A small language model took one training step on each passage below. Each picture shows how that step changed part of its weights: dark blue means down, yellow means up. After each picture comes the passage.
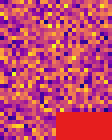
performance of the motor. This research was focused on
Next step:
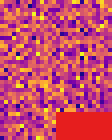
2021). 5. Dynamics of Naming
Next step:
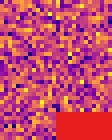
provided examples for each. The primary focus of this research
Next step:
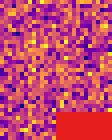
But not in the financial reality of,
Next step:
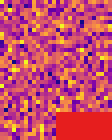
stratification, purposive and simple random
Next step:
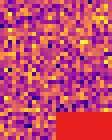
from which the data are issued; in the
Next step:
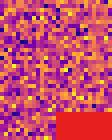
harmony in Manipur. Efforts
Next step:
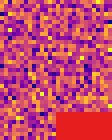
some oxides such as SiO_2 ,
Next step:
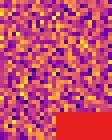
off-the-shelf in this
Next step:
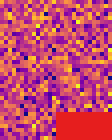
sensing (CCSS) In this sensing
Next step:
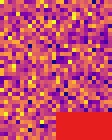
Remnants of Accreted
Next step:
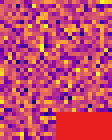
\theta_l(n).$$ The sequential
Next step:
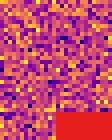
occur due to acoustic radiation at the open
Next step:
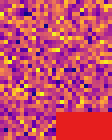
pound of sugar lett the water and
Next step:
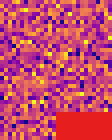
guidelines to support data exchange. This includes
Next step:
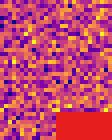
vineyards (3.83
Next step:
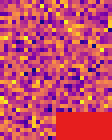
conducted cervical Pap smears during the
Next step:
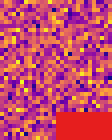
Extraction of an entire wisdom
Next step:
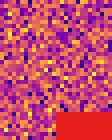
education is to examine how much is known about the
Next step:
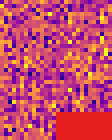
absorption process in the section of the solution
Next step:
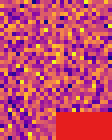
considerable impact on children and pregnant women
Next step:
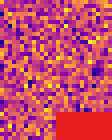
aged from 3 to 6 years old, 13
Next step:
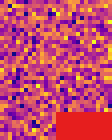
API and Database UI-18 The
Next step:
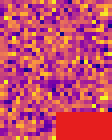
the effect of zinc supplementation (10
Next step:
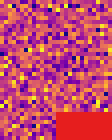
days exposure. Several pathological changes were
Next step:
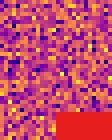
przez nazistów w
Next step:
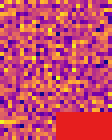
Both methods support evaluating, recognizing,
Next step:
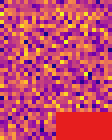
eficient. În acest
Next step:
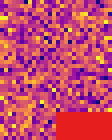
this case, the translator, using their
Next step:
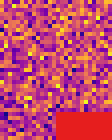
last hour of polycondensation, the
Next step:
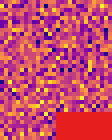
temperature. The aggregation of dye molecules
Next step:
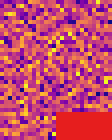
measurement instrument and to confirm the adequacy
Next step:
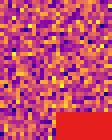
number b = the minimum plastic recovery percentage
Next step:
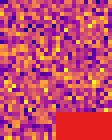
hand, the production is declining. It results
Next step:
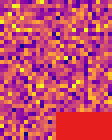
et al. (2014) emphasize the difference
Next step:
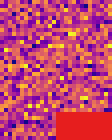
reconstructed phantom and the real
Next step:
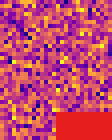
perform the analysis. Results The focus of this
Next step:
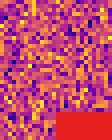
specimen or illustration of a
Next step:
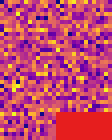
a particular experiment) needs to be done via alternative
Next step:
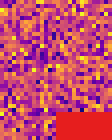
k-12 school leaders facing this new shift
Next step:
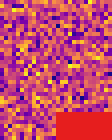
As seen in Table I, among the practical methods in
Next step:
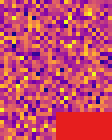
services in universities in developing countries is still
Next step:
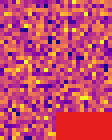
medium¹⁰. In the present communication the
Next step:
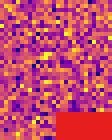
already available in the population of immigrant
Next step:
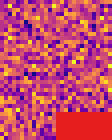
and (V_7), as given in Table
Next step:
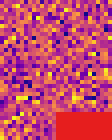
Amsterdam, Netherlands
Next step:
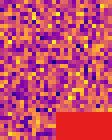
but have a disadvantage with ancient
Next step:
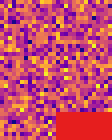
third year, the project results will start to
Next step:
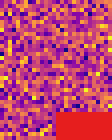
consistent support measures and reinforces policy
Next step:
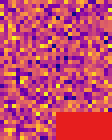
penalties to pay. Accordingly,
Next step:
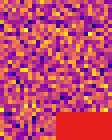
it indicates silver nanoparticles synthesis by leaf extract
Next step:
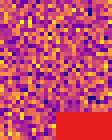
complete (specimen 2); a load cast
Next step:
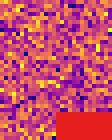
distal part of many discarded flint
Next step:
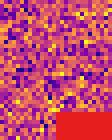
and textiles to ensure validity of the
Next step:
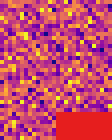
Birajdar G. M.,
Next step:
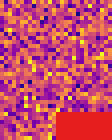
surface hardness reach 640 HV.
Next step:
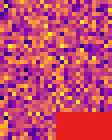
and risk has received attention recently since credit
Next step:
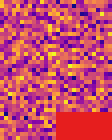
Figure 7(b) the corresponding evolution of the
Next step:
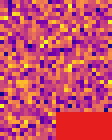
Arief Rahmatsyah
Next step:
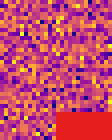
^(5,9) On the physical exam,
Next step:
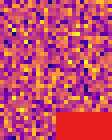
YM. Diseases of Poultry
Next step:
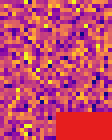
2, where the star symbol indicates the average
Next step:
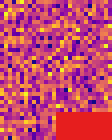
others don't?*** To answer that
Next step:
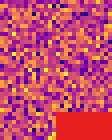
the author's usual style of presentation
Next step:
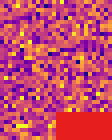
as being of potential interest to the project in 2014.
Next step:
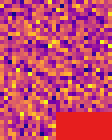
by investors not only as a tightening
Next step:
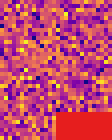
which has two random effects is broken up
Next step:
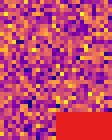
in ana nga ing ana lage
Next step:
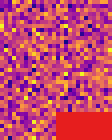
more living children still expressed a desire for
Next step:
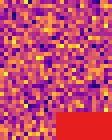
Germany, Japan, etc. The
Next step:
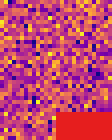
not know content of document. Using of the
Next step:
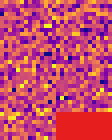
al. 2007], primarily the practical execution
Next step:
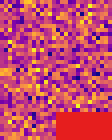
produced out of this procedure may be used as
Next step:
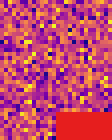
aspects of sound instruments: the social,
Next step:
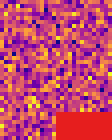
the periradicular tissue. MTA
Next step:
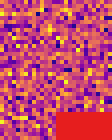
Analyses in SDS-PAGE revealed
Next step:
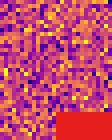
are unobservable, the overall swarm system
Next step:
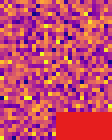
reduced the blood pressure to 94.58
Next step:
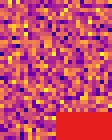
G. Intraoral scanners in personal
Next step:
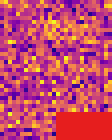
data or image findings). An abnormal blood
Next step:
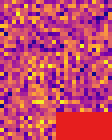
rich through the poorest individual's efforts who
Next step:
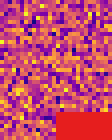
M. (2006). Antitumor effects
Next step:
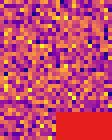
primarily include the aggregate state of the
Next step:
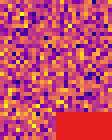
of Nwakwoala and Ememu
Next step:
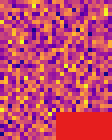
$D=\emptyset$, they say that the
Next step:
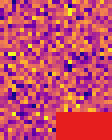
institutional norms. Defining Collective
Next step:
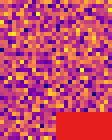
surface tension a joint property of two different
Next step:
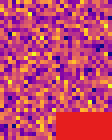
medium involved parents had children with higher academic achievement
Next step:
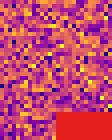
drawing steel sheets. Proc
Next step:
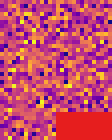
to determine how much changes the dimple will
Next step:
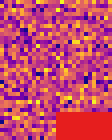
old as humanity [8]. Thus, traditional medical
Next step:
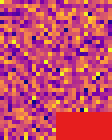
lands. Forcible relocation and land
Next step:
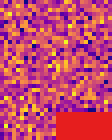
for detecting outlier data in different
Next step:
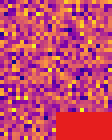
fair share of drawbacks. In this
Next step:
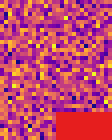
of multimedia-based learning media is
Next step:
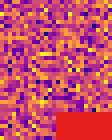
performed by injecting n-dodecane
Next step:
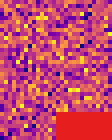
produce mushrooms inside a
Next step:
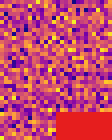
student in question. APPENDIX 2
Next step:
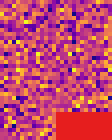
chapter The research questions relevant to this
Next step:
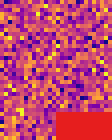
tends to concentrate on the effective molecular mean
